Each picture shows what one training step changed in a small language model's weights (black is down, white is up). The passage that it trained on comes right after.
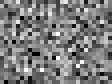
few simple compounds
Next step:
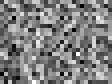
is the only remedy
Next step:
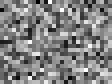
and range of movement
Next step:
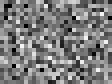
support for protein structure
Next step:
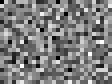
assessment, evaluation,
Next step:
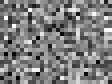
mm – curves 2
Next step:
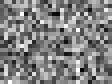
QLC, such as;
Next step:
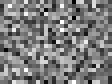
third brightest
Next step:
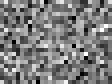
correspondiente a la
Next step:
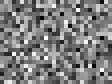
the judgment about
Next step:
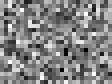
of the network provide better
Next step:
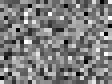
| Schmoch,
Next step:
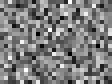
Model 2 predicting air
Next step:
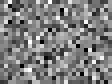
pon C_d hor
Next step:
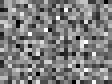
- Correlation rate by
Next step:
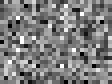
parking - Install
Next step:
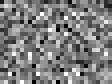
ability, we may be
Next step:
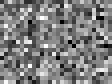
The article develops an
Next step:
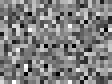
more useful? For
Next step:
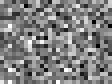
exposed to the neutron
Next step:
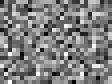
stated the following: "The
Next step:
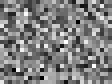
Their choice and
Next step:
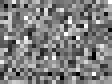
The study explores how
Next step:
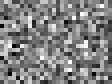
satisfaction scores compared
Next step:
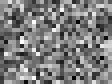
the concepts of
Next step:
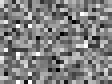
$3.2$, compared to
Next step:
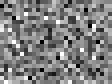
$Q$ (the probability
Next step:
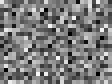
assessing the quality of
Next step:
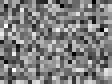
[2]'s theory of
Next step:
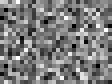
blockchain nodes will
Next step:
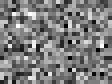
correspondence between verification
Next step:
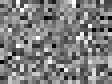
undertaken by the
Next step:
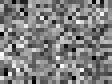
$\exp(ipx)$ is
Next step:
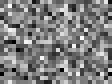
quickly promote their
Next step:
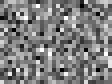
could be demonstrated,
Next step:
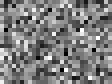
influence of the magnetic
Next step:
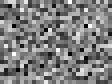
maintain immune
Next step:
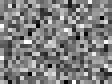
Recent applications of the
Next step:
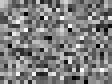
immediate sensory
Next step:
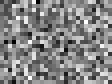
due to shaving.
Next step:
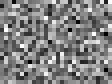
create an explicit first
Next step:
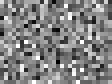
trigger. The
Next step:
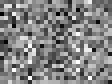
attributed to the
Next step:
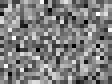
new release. A second possible
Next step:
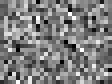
elders or who
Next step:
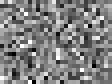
$\gamma_i$? The
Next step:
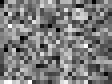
increase the production rate in less
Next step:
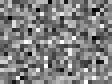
cetacean dataset
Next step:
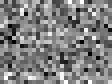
is unknown.
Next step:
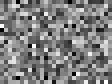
of problematic engagement
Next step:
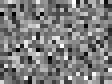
paraben (S.
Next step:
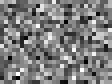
Filter Fig: 11
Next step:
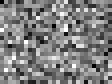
found substantial variation
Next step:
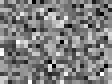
of the interface between two
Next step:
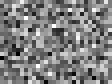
is worth investigating their
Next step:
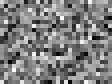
pages. On the first
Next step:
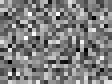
diabetes were evaluated
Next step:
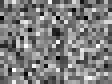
was hindered in the
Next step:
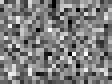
waves caused by
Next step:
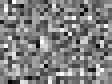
maximum sliding
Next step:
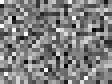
state $\vert \xi;
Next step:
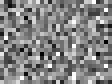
the FWHM)
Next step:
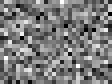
model (XY model).
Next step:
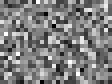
*Pitta* or
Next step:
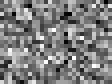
significant growth on a national
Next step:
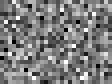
the examples in our testing
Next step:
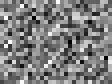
theory where the adiabatic
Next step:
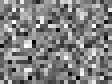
travel farther than the
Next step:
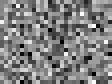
Open Access
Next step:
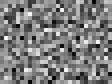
ER algorithm solves the
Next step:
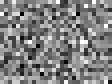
bilateral) were
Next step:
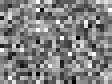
(scores) of the
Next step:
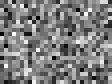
dew point of natural
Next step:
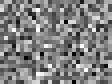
and FGSA have about
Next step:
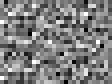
effect of academic
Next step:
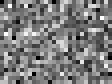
two adjacent layers
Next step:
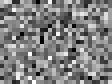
of alcohol use within
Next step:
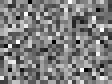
result suggests that gender
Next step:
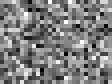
which reduces power consumption
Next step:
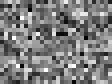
widespread public support
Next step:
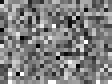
Children aged between
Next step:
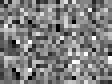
groups according to the main
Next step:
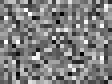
out on per phase basis.
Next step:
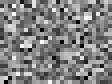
maintaining the latency
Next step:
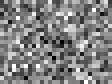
decreases and in doing
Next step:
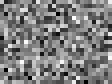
respect to the highest
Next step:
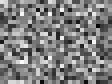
the same message can be
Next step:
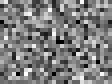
a reliable and valid
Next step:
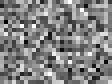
on the notion of proper
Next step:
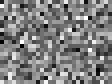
therapy in all
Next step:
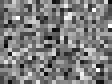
drug blocking
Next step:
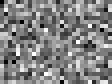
the Department of
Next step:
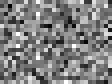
is among the leading
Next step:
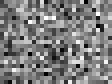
male population is
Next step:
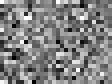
obtained with a potential from the
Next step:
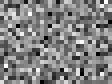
the algorithm finds that the
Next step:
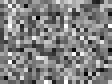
around very young
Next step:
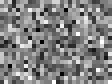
show that if at least one
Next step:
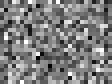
After retrieving
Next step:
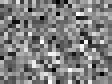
asked, past
